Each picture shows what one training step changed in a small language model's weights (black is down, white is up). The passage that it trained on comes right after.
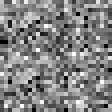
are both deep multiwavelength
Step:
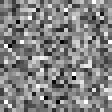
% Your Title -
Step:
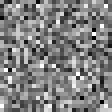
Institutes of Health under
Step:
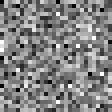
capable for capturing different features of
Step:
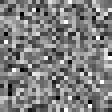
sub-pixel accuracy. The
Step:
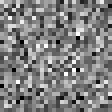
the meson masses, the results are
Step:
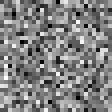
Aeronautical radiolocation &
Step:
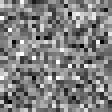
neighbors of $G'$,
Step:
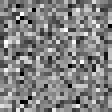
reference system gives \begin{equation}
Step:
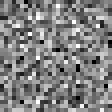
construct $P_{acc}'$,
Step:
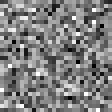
These constraints on $f_\phi$
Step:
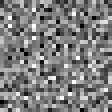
added to reproduce the three
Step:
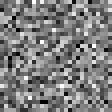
of the diffusion constant by quantum effects. The
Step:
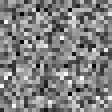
el momento C y N). La
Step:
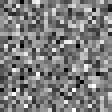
Lie point symmetries by the
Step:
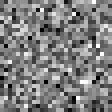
gases are optimized. The typical
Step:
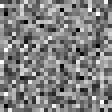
then considered when mapping to
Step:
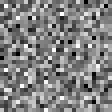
{journal} {Physical Review
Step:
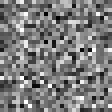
corresponding $2n \times 2n$
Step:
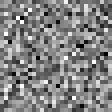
\begin{equation} \Gamma_e
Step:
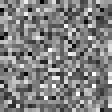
using reference PMTs, which were
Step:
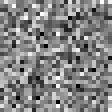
region where $g_s$ is smaller
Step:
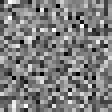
fed by the server will be
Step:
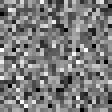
the same $SU(2)$
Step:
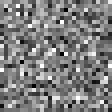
in the challenges faced in
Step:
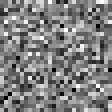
noisier than in the previous section, we
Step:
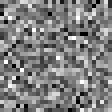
of depending on fixed pipelines
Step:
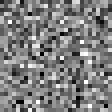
IR regularization, we consider the theory
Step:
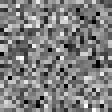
describes pure-dephasing of the
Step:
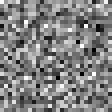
weaker resonance, indicating that
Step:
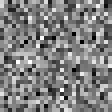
simultaneously (e.g.,
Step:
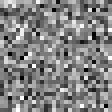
data to determine 2MASS
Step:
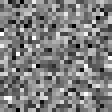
normalized to one. Hence,
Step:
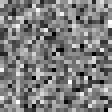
the lifetime of a moving
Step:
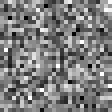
order for the positive entropy. The
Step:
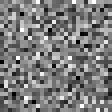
baseline, enabling the
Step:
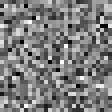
\ref{encoding}. In total,
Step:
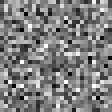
present in the latest catalog
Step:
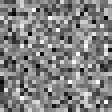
Natl. Acad.
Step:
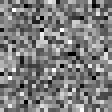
being also evaluated the vector product of
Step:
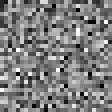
the values of $\Delta$, $\Gamma_{\rm
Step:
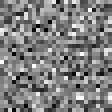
two exponential decay in the
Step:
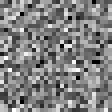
radiation in Starobinsky
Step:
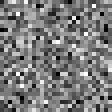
% \begin{multline}
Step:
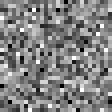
would naively expect from
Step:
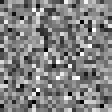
consider $n=0$ and $1$
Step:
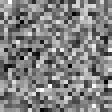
we argue that disformal
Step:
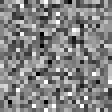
similar to the strings and DWs of
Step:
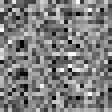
However, in the present case, the
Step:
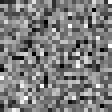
The latter result, in agreement with
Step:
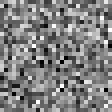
We considered diquark interactions as well
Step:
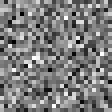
\citep{Piger2025}, we
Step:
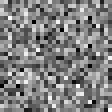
parallelism. An open
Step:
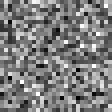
The interest for incubation periods has
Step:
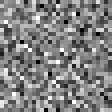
parameter, $a=4\ell
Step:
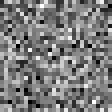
the large-scale perturbations of
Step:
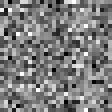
must be linear (no chirality).
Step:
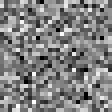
because few research results have been
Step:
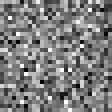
their arguments on construction:
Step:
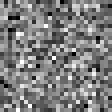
(2.7). The story for the
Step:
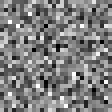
0. \end{cases}
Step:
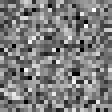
and for which we can expect precise
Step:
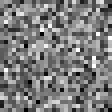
the residual read noise can
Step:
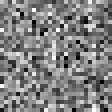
for both temperatures. The line profile
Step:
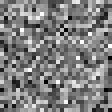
modify the well-known
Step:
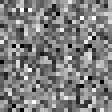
$\varphi=+\infty$ and the
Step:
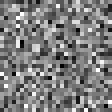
$ with its conjugate we derive
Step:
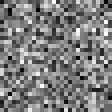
this evidence, we show in Fig.
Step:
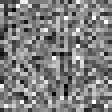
the LOFAR map. The
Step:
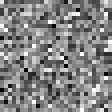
gyrotropy and alternating
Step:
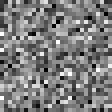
the system down to $n \approx
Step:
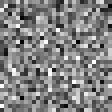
the two electrons within a pair come
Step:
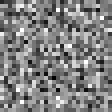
The positions of Solar System
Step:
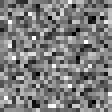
emission between 3.8 and 4.6
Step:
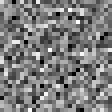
exponent is coming only from the
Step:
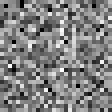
F.~Boudjema and
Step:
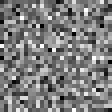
PI entropy correlate strongly
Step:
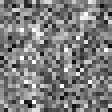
for diagnosing bias in predictive
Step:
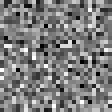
considering the gravitational dressing of
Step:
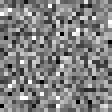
not located at the centers of
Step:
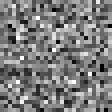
with a security's brand
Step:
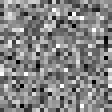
states contribute solely to its real
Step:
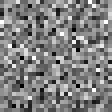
powerful tool to protect users
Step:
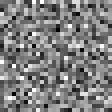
of the $l_0$ norm.
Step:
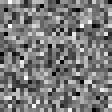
on the rotational dynamics as the
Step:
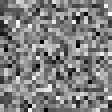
is an indication that the composition of
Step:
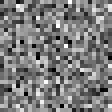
\citep{sch97} plus
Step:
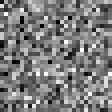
and the quantum model independent tilt defined
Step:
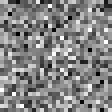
containing $s_1=0$,
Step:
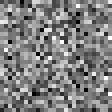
i.e. chaos of the
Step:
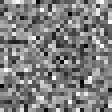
Let us now ask whether
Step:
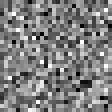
source exhibited a fast
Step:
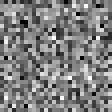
the {\tt SF-AGN}
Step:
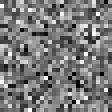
$x$ is in the hash
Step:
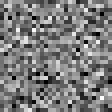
of hohlraum radiation
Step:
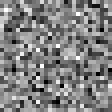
Radiation-hard electronics;
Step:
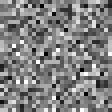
outputs are ignored:
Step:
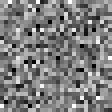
of this work was undertaken.
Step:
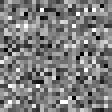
simulations and digital twin
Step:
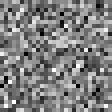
picoseconds at low temperature
